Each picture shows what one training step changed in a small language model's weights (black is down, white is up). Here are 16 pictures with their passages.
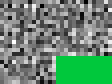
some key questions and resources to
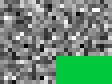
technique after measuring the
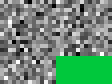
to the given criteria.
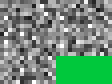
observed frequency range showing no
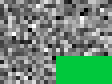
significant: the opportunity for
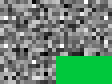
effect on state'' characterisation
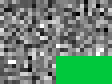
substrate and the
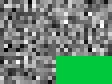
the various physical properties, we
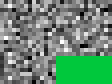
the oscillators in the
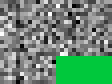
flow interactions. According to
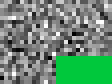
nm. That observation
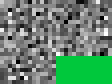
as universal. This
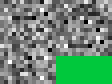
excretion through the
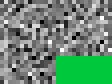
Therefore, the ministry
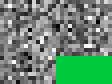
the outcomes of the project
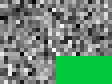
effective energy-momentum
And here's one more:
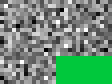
filled a vacant
